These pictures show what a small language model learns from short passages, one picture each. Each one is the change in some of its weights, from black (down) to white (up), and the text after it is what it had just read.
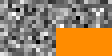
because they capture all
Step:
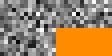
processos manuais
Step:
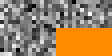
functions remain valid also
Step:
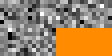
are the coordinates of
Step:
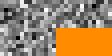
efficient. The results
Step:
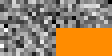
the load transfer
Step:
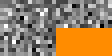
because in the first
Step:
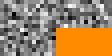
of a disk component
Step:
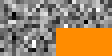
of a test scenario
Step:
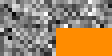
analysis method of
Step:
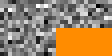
que plantea
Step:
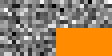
an increase in absorption
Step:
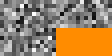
be seen based on
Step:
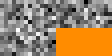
de Mar del
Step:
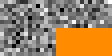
corresponding to an
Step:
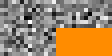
niveles de
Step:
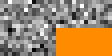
ativa quando tem
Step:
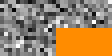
internal modes naturally
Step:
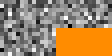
numerically in
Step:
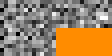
we must have
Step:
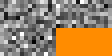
lesson can be
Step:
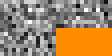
incluyó la
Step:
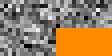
structure is used for
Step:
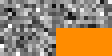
components of the
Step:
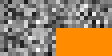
Hu and
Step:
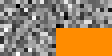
showing the
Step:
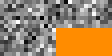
relevan untuk
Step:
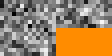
This result of the
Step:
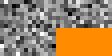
If the magnetic field
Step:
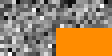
actually unitary
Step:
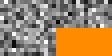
the parameters of the
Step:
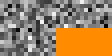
version 3.0
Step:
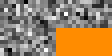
point no connection
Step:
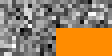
de klasik
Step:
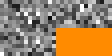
Г. О
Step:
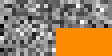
observations} We have
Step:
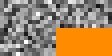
atenção primária
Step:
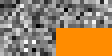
students design part
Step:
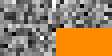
imaging) would lead
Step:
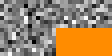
resulting in a large
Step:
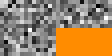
puerta que la
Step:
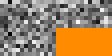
Jordan states
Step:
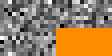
predictions [31,
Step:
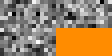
terms of projection
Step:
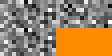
four distinct
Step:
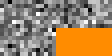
der Frage
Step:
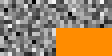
an object in
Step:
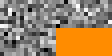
that matter is
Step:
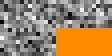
of screening
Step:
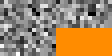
all the effects which
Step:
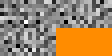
Assim, em
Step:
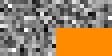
Again it
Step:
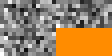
не способны в
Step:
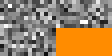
As it turns
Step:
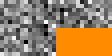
The observed signal
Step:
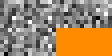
gestantes: um
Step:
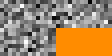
discus this with
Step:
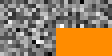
and other physical properties
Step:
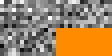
município. De
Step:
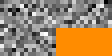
nodes use the
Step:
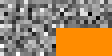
found at the critical
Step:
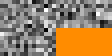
is tangent
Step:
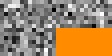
example of two
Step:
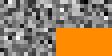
yang telah
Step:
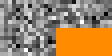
de cycle
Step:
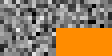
адже саме
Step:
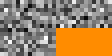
but also scan
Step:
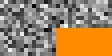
data and the
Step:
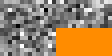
Mental models:
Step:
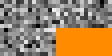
on grid point
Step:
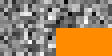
do Val da
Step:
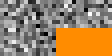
will be made using
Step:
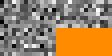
can take place in
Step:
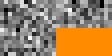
The included lower
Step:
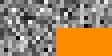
by specialist
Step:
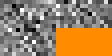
– это процесс
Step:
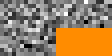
and new structure
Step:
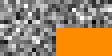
a formação aos
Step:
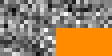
et leurs
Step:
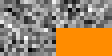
plane acts to
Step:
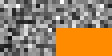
the 26 meV
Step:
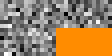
similar, indicating
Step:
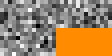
spurious stable
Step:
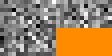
de steun die
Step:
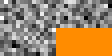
the deployment of
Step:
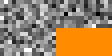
the figures,
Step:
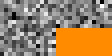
of this stage,
